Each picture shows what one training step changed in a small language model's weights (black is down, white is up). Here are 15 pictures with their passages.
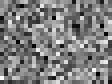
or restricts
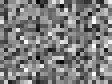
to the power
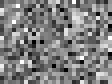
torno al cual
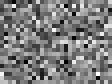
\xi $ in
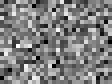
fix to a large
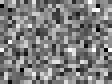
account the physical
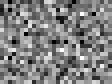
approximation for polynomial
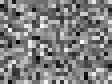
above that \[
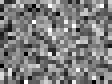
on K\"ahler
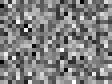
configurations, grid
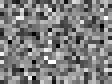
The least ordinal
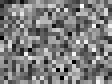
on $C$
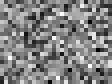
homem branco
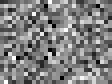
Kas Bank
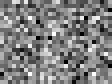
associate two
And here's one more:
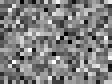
$T$ is
